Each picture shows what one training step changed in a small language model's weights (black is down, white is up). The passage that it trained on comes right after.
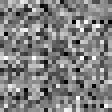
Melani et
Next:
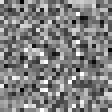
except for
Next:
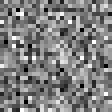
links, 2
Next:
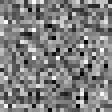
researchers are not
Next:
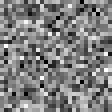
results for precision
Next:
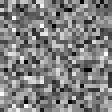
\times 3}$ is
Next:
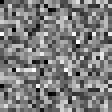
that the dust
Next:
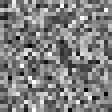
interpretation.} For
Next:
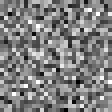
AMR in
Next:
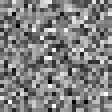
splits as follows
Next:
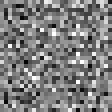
2 readings at each
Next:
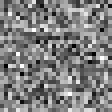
sign as well as some
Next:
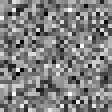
instants of
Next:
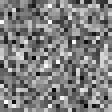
the final models through
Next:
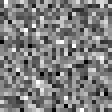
I~$ has
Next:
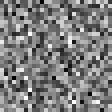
the value of the
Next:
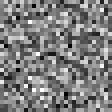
can we identify
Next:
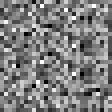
\rangle = &
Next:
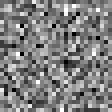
We deal with the
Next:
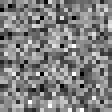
\infty$, this
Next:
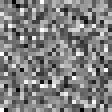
sharing specific
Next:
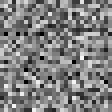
U$, the set $
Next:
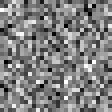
able to prove
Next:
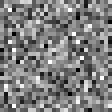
Dauod and
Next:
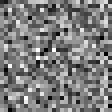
combination that
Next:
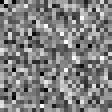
and the tree
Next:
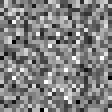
If the invariant
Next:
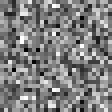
and the observable being
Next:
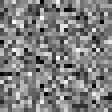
prepare the
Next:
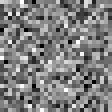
and Salzer
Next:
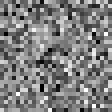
the entire
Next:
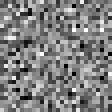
\ Applying
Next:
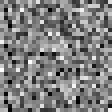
limit of the first term
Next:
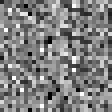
In the second case,
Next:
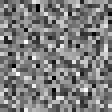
by getting information through
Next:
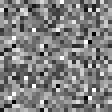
into global
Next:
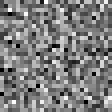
a robust
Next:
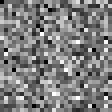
that the joint
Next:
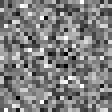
is regenerated
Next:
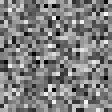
claim that the
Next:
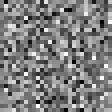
Area -
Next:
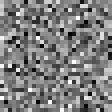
conflict of
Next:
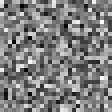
series of
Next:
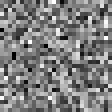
maximum connected
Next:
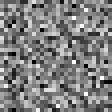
that $\liminf
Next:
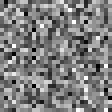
method. Body
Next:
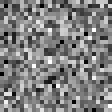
ratio, and
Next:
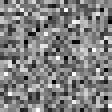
just started with
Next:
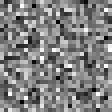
or odd and
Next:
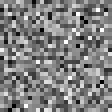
the functional equation
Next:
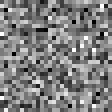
consists of three
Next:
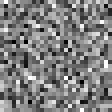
$ for $\omega
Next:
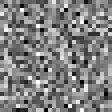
Since $R$
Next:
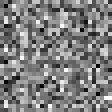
restriction to
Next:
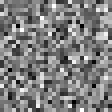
students thought
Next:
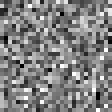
rd turn
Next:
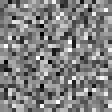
slot, the
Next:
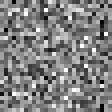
dataset consisting
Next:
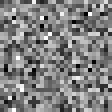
global model
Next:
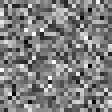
of these groups and
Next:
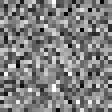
the positive definite
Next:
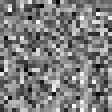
observations and matter
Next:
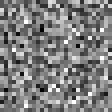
the multiplication
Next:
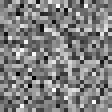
a completed graph
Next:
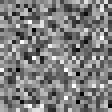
is the effective
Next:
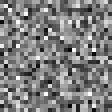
feature would be
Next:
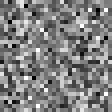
methodology allows
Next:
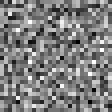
kernel of the
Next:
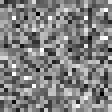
is infinite,
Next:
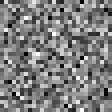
$ yields
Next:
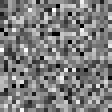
the low-temperature
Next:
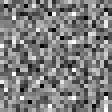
are adjacent
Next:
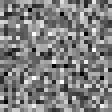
and rationals and
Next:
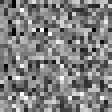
communication between the
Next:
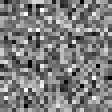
the University, will
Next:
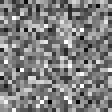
all. There is
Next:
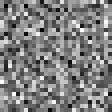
in position space,
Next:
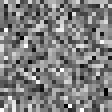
order $mn$.
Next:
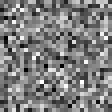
vector spaces
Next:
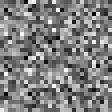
colored by three
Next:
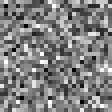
$q$ and large
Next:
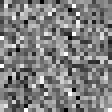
Interest The
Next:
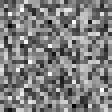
representation of the
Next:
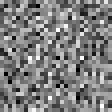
Amazon region
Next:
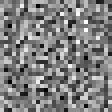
Bessel process
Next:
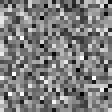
associated with the L1
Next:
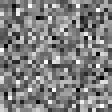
costs of the
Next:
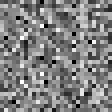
spectra are defined
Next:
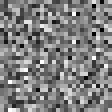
the ordinary
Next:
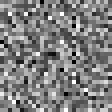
can compute the
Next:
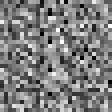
this study, each
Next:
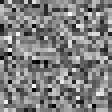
resolves to
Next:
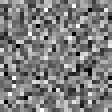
multiple DCs
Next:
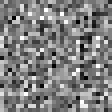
function also degenerates
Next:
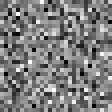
ratings of
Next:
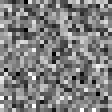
observed at rate
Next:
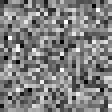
degradation or
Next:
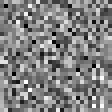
of intellectual
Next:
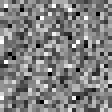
of Professor
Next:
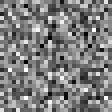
structure could form after the
